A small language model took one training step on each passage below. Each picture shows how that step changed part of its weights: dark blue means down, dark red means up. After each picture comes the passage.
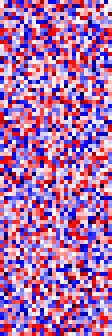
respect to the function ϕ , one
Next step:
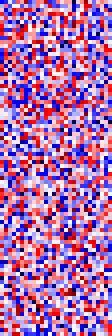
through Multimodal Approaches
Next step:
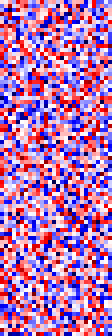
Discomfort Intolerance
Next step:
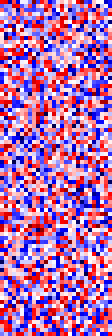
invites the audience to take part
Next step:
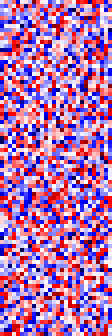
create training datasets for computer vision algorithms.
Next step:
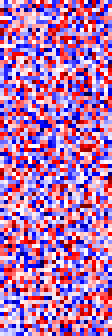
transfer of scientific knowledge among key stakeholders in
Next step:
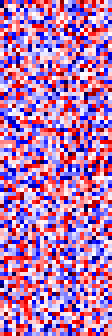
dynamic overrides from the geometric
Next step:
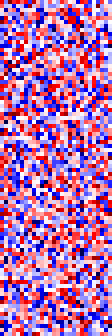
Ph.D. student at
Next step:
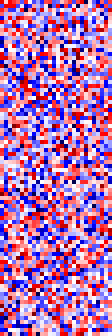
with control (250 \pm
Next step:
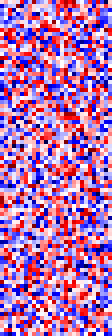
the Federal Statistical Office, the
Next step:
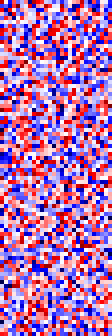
others that management of both public and private
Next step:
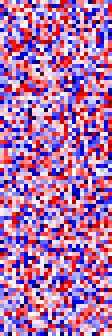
in RDF format retaining links among
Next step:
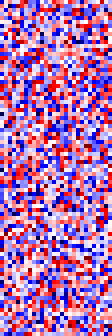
the highest half-life in the
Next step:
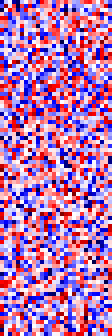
can thus become a cumbersome
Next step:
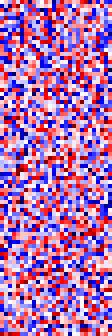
depending on structure for PASI, prepared
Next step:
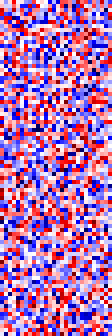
to date and enlightened agents to
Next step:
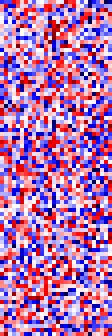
a widely acceptable innovation by consumers.
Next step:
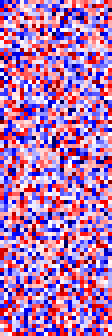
microdroplets of algal
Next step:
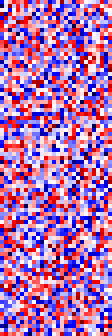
stems from measurement and interpolation
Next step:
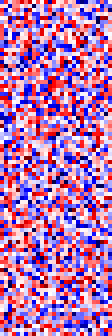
abnormal pooling of
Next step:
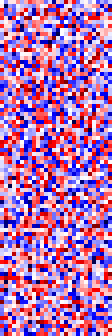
wave usually generated in gaseous media
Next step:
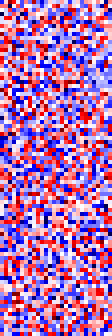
results as tension ribbons over
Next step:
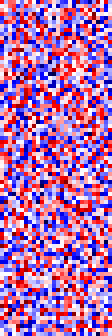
S. Downie,
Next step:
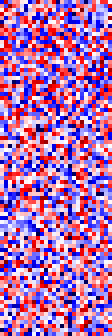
a notion of school that goes
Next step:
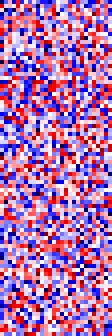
synthetic ion exchange resins
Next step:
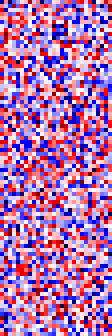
taking kaolinitic and
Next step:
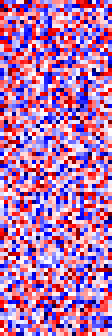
had a positive significance for firm performance.
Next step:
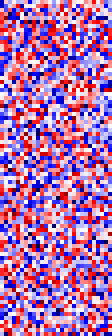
ligation, silibinin,
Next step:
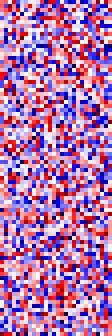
Outlets n.a. Type
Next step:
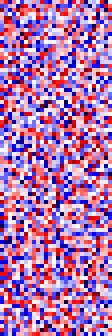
be the second most important commodity
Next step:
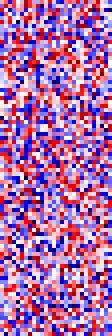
by Singh S. et al
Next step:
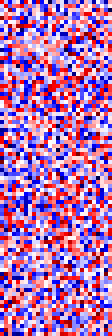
the cells of the cervix.
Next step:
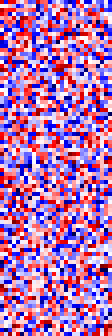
1. Invest in agricultural technologies to
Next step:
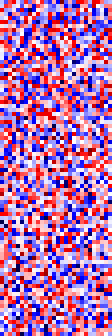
and quantitative synthesis of information. There also
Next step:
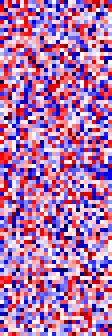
employees. Understanding and feeling part
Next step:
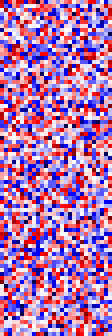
necessary to map-out any possible future
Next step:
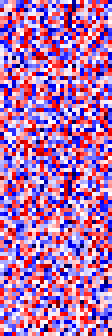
Analysis of Factors Pertaining to
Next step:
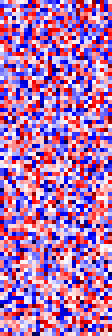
for some very large-scale simulation
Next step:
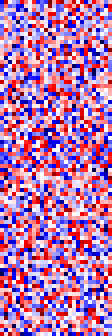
positive for diabetes. Among these selected
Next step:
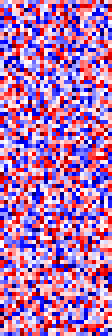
used to evaluate erosion trends from
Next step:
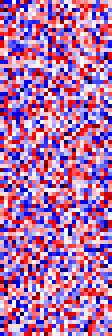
Among the recommendations was the suggestion that
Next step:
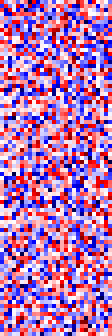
accomplish these tasks. This paper
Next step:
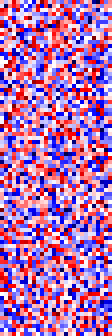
3. Write the body of
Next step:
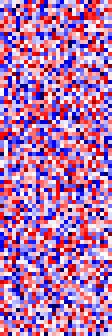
of freedom corresponding to m_1 ,
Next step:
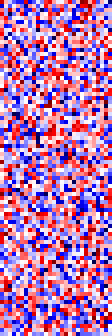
phosphate (CaP).
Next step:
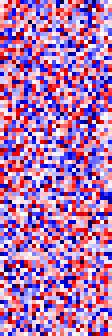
the 1993 Protection of Human
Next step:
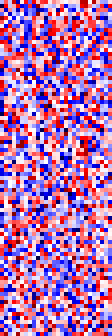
demonstrates anomalies of their parameters
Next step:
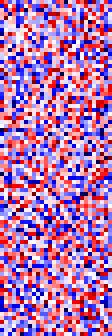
2025). Results and discussion In the
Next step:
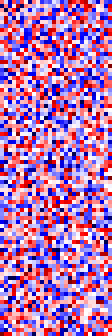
twice weekly until harvest by making
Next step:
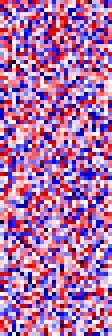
experts with heterogeneous learning rates
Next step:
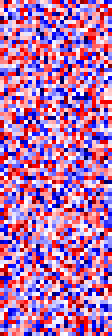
and Oron ethnic groups, reflects
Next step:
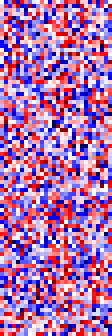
continues to pose a significant global
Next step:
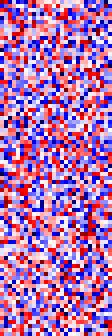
(A) the time span from
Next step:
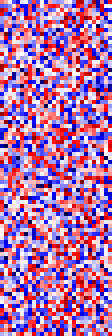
developed the simulation and analysis for
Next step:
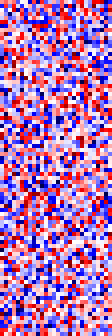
re-evaluated histologically
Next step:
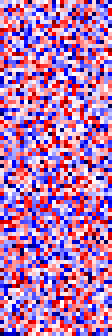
goods, which are widely dispersed in
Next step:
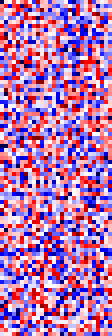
seen suggestive of tubercular
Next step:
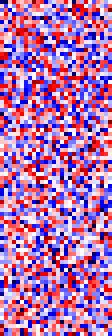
the mechanical properties of composites are controlled by
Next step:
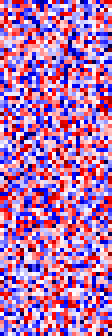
super typhoon. The determinants
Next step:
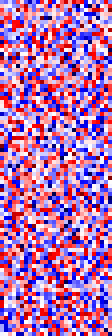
parents or caretakers. It is
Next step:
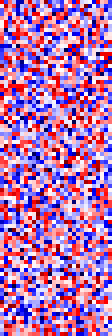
Examples of paradigm
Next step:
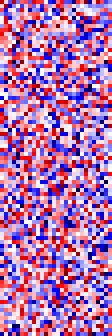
learning goals and objectives. Despite the
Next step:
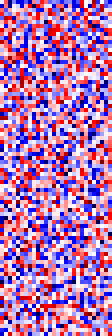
constant $-v$ with respect to
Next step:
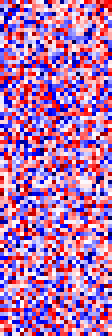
of crop yield, and (3)
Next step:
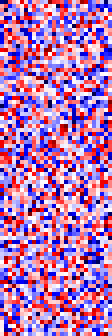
curing ages the maximum deflection
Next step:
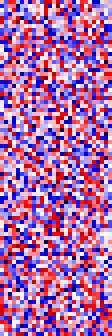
Share Independent Variable: Year
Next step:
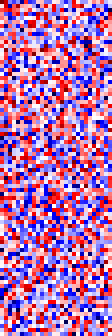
males. Papillary carcinoma
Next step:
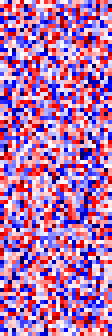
it is a post-desktop
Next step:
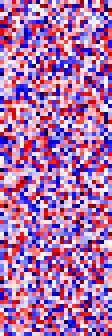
histological examination of the brain tissue.
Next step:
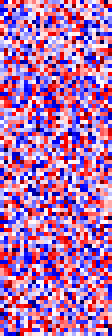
a result, Formula has shown that
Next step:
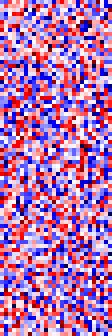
novel pharmacological approaches in a treatment
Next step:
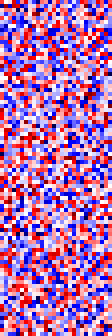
study show that this causation is
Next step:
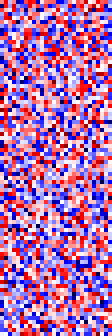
SL et al. summarised the
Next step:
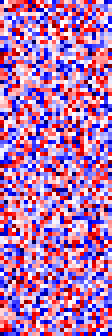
governments, for example districts
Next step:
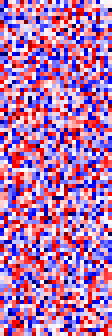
for example, as an office or
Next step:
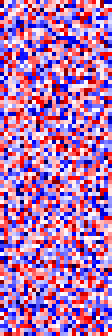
well (max TSS =
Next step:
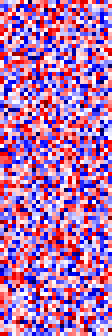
again. But that's not where the
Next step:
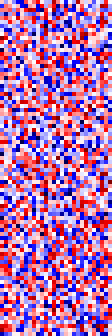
implications* 340 341 In terms
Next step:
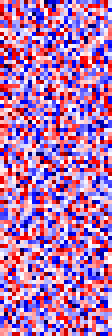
addressed and dismantled. We
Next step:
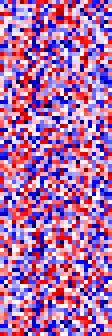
and 2.4. are
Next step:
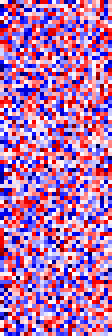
same procedure as stated in Part I
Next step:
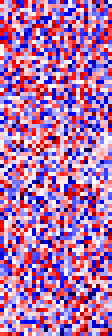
little knowledge that is available to them at
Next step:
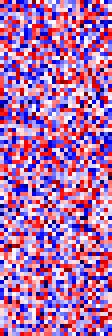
the energy system of the Centre for
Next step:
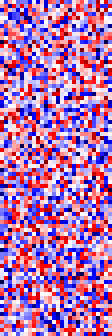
Department of PG Studies in
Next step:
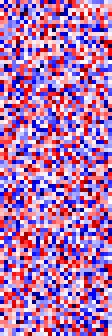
(see Table 23). Table 23:
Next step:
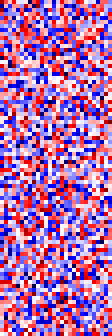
with dental caries status and
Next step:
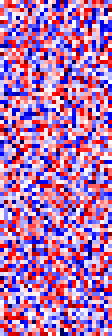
and spa areas. After
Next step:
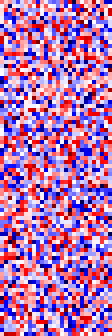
long-term wealth distribution, but
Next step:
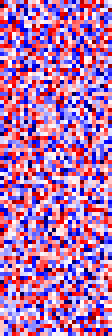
phase and mechanical properties analyses were performed following
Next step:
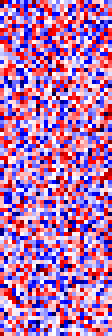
the simulator might not be apparent,
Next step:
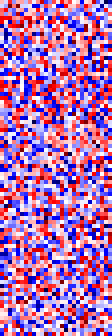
a sound emanating from an
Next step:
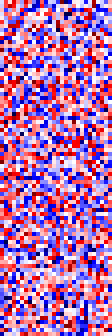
farmer category and had a low level
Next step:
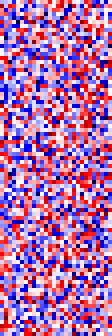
.Canada: New
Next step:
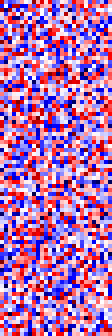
this can be expressed as follows.
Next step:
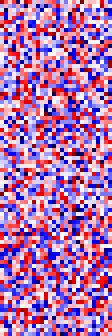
of 800 mg (given as
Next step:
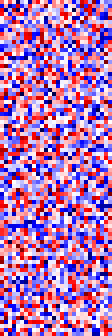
protein levels in the all the tissues
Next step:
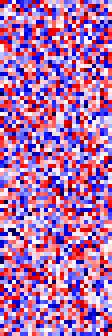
the largest Brazilian
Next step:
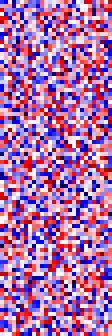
in table 4. Table 4:
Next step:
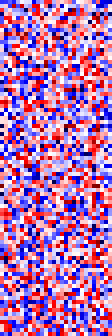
Against Pathogens The
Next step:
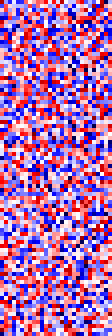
research aids to have a stable process
